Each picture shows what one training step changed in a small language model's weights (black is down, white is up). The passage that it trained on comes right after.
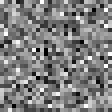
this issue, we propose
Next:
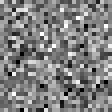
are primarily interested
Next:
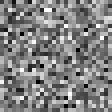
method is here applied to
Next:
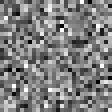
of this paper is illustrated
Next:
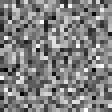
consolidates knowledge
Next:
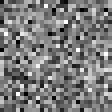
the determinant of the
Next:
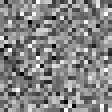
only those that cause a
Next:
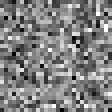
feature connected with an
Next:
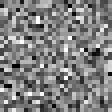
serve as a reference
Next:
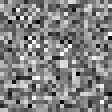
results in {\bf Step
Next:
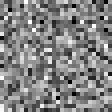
discussions. This work was
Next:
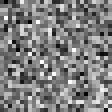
are observed in the quantum
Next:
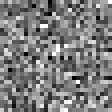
ideal $I:=
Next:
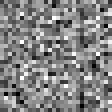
to build up an
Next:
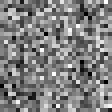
of occurring and can
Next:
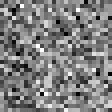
is exist a linear subspace
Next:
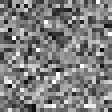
an edge $x$
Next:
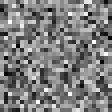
an isomorphism. But the
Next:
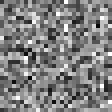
}\textbf {\bibinfo
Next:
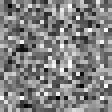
and with improved ability to
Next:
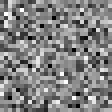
The first result on
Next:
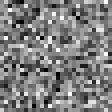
approximated with a sequence of
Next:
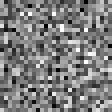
when the local disc mass
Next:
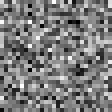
the rest of this
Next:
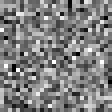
the energy function for
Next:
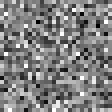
hand, if $
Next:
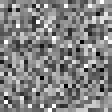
from some $[m]$
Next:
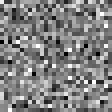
from multiple memories,
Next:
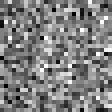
then the category is
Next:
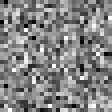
first describe how to
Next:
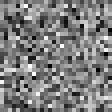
the Riemann's the
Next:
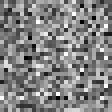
and set $\tilde
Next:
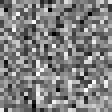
event $$\Xi =
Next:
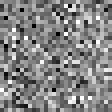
a fluctuation factor
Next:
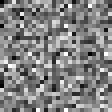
econometric approach to
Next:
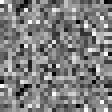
exceptional spin coherence
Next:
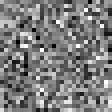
requires electrons of a minimal
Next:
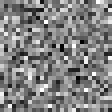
that were very recently introduced
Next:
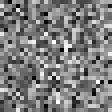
cannot use direct comparison of
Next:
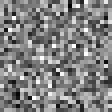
had a formative
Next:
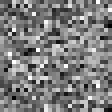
$x$ onto
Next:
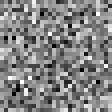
other tests, including:
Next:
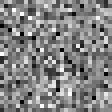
physically motivated;
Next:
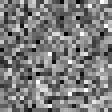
just the tip of
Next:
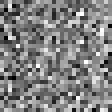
We can now apply the
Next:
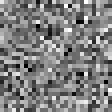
\quad x \in
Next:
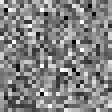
is a neural network based
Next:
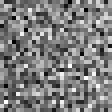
seen in the right panel
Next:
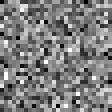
the occupied
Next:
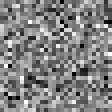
\endproclaim This theorem
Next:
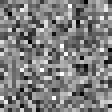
and so they have rather
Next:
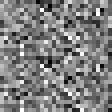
\sp \sp
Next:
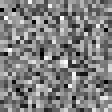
space solar instruments
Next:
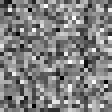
lack of sufficient information on
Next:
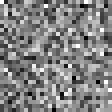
driving field leads then
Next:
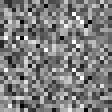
\& Yumian
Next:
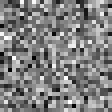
association of shorter
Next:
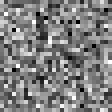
for $\epsilon\neq
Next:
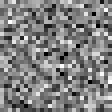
the single symmetry, yet
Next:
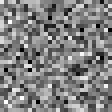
number one, and this
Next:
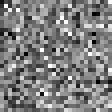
is the implcit
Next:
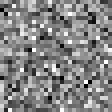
sources. Source code
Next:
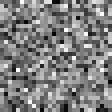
function in all the
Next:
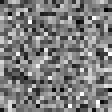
the one obtained from the
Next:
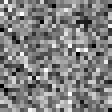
This shock then
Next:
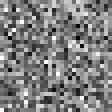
172$. The second
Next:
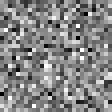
structure. An example is
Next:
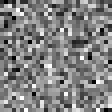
of this section is to
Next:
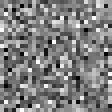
the wave functions measured in
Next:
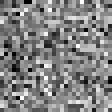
carrier scattering rate is also
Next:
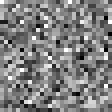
both commensurate and
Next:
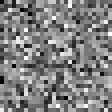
waves have been investigated
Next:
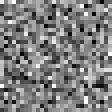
the survival probability,
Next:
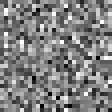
0 derivative 9 dof
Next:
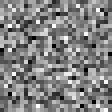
say that $\Delta $
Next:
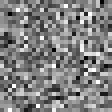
$0$ otherwise.
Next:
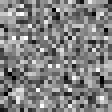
Mechanics and the
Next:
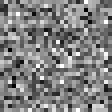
following. We verify that
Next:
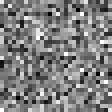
on the ordinary locus
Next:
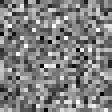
manifold $M$ is
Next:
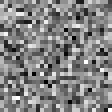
analysis and the numerical tests
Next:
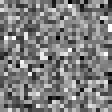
$\psi$'s decay
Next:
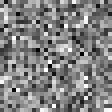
measurements: Even though
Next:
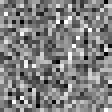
low-energy chiral amplitudes
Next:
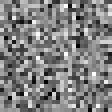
made in the past on
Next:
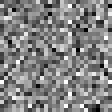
points used as they affect
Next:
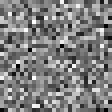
of {\em light}
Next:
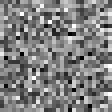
to understand the behavior of
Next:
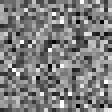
It is seen that calculations
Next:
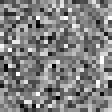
), we can
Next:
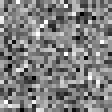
symbols) on the proton
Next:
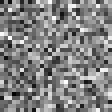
source belongs to a new
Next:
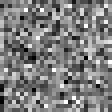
the excited vacuum
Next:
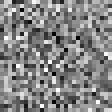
$ nfts:
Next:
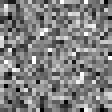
that the local problems of
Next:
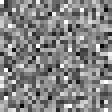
typical average fields measured from
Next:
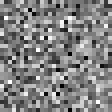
$t$ signature
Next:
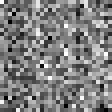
is performed on the
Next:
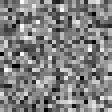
limited modes in a
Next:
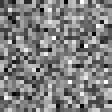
L$ is a
